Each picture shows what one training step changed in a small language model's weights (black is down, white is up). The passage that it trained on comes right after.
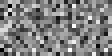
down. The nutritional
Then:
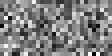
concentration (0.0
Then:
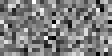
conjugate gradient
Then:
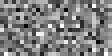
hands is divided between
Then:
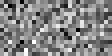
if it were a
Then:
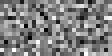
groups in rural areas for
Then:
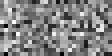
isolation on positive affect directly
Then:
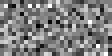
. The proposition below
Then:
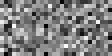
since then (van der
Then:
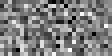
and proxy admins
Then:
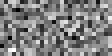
percent in December of
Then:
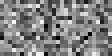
related to accessible tourism
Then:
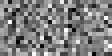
Electric Load Forecasting
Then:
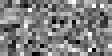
Change (ms)
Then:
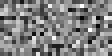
directions in fatty
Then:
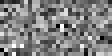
scientists have proven that
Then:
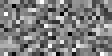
(Stream B)
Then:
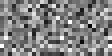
the quality of financial inclusion
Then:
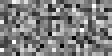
pig - meat products -
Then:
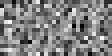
Consequently, this rise,
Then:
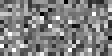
will respond to assist
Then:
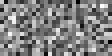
, as well as the
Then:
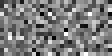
value [8], its
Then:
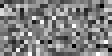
into mobile telephony
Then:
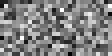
than the known standard
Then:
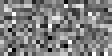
MIRT professionals in
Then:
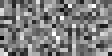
purely random. Many
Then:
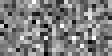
crossing yarn,
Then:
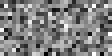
by one human being to
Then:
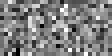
of transient pressures
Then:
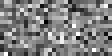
interpolating formula,
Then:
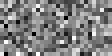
each one has his or
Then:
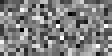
content of a textbook
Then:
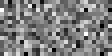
How to cite this
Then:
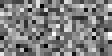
first language in the
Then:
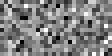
style in a product
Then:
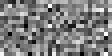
shows highly positive and
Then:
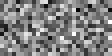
– Information on authors,
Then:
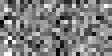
pressure. This research reveals
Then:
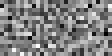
etc.) in sodium
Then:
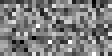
produce sources with average power
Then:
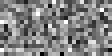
5 years or even more
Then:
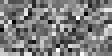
Primary 15
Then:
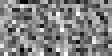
intervention in smaller targeted
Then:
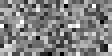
continuous at $x =
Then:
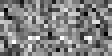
cases, teeth need
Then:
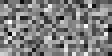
exponentially. The
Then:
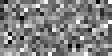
of Alabama.
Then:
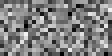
should run on the
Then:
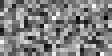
good parameters' values that
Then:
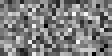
possible to perform the analysis
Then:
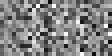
the teaching workforce in
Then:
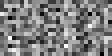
data and images as well
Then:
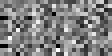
proves the desired
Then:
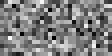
double events (D)
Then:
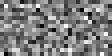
in between 240 and
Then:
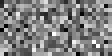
be done properly for
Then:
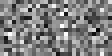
the study. However,
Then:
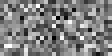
of that (26)
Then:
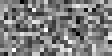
based on liquidity,
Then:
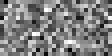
to infinite when
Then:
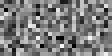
Public Sector Information
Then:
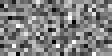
and the target population was
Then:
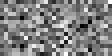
of their disciplines.
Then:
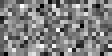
extension of the project to
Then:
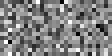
phase of life. These
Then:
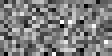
is obliged to act
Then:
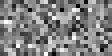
their common properties such as
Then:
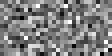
of thiourea
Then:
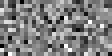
humidity in the tank
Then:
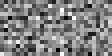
and Education Networks
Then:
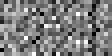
are as follows:
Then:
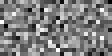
onto isolated left and
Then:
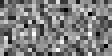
constraints with centralized processing
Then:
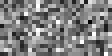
*be respectful*.
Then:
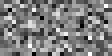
does not account for
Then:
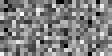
Others who were chronic
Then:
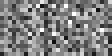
the aim of creating a
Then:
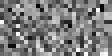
renewable electricity nameplate
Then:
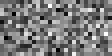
Paradox. The
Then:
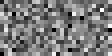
tool Help users
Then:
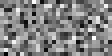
depends upon the physical
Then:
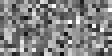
the precision of flood probability
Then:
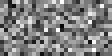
- Only 1% of
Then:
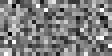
cough. 2.
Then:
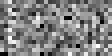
safety and effects of
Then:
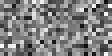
the system has a good
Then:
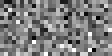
Change Service](#)).
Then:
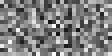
light from phosphor to
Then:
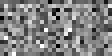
by using the measurement of
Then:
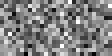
where each phase serves traffic
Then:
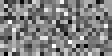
Nigeria. They had to
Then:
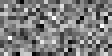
as % RSD.
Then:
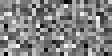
focused on the self or
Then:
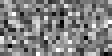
terrain and predominantly
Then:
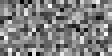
respectively. The frequency responses
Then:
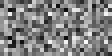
controllable manner, thus
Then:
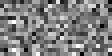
conditions and to obtain material
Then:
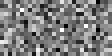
compulsory nature,
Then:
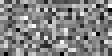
using imperceptible
